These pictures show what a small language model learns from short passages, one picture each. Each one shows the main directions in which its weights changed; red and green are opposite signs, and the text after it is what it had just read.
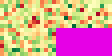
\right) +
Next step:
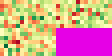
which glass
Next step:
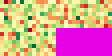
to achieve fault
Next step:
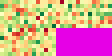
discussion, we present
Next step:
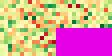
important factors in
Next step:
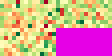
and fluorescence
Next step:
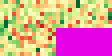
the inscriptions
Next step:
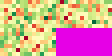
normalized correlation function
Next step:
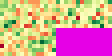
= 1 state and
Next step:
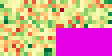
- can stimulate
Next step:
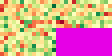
- Ino
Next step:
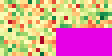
coordinate system), and
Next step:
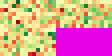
manager. When
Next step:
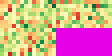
among the stations
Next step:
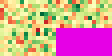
wave and the
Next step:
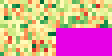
will have enough energy
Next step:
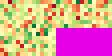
through the convergent
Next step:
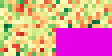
the definition of the
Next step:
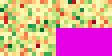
The Gao
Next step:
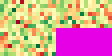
path (routers
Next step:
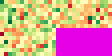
in cloth
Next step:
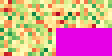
being there for me
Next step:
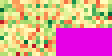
isolates of
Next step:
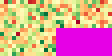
substrate thereby enhancing
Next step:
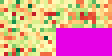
well as two
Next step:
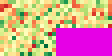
study of Like
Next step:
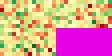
Agricultural Research
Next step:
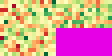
long been recognized
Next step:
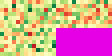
signal levels. When
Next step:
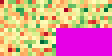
the UV and optical
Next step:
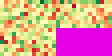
Modern scientific challenges
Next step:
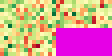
values do not always
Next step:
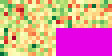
of frequency mixing are
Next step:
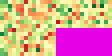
of the developed
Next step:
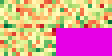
the criteria must be
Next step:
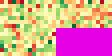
although most of the
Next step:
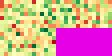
in assessing the
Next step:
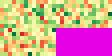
bursts should occur
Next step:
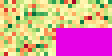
main components:
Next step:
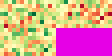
electricity, which
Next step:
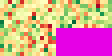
become bulky in
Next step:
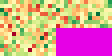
combining national funds
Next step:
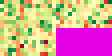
for silicon
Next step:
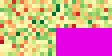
FRB observation
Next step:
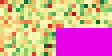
to the slight
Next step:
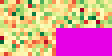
forward as well as
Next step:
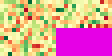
topological domains generated by
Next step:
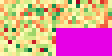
her own identity.
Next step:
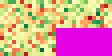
be translated
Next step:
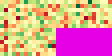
mothers can vary
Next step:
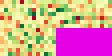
visited in the
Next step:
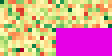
the SiC substrate
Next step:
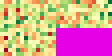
cost function is
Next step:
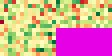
for each scenario.
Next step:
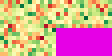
humans using both direct
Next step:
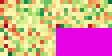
so that the dust
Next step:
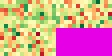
feedback energy on a
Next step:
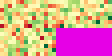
out efficiently
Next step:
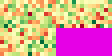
aware and
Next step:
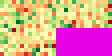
the stable phase has
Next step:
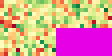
the formation and implementation
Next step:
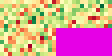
peer review.
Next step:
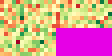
during the evaluation of
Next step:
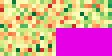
assay was used
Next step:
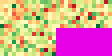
consider next on each
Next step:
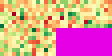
UHI effect,
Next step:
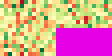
selected: a)
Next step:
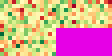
system with an unknown
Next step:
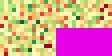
from Marie
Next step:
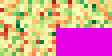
2019 data considering
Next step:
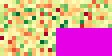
and translate them
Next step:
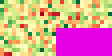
listed in the corresponding
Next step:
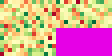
6 Would you
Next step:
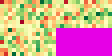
parallel from multiple
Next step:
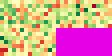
of breath and
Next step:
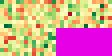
the angular elements of
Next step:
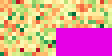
there is a relationship
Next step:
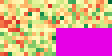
retention and
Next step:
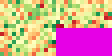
want to identify its
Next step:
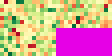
does satisfy a tensor
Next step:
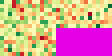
with inconsistent
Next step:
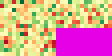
Ref.\ \cite
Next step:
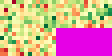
angular momentum.
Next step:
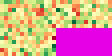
development skills.
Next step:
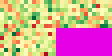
will form the subject
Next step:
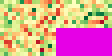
difficult in the long
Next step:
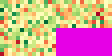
G, Arlet
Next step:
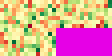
well. Every
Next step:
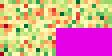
fluctuation part is
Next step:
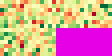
Ranking of
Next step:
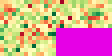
only help to
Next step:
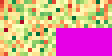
on the Treated
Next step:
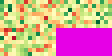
for the development of
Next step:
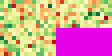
described in the
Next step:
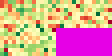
the mass concentration of
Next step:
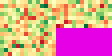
environmentally sustainable and
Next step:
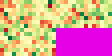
scan for point
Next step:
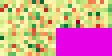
third equations vanish
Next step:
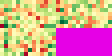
this adaptation should
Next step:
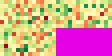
of interest).
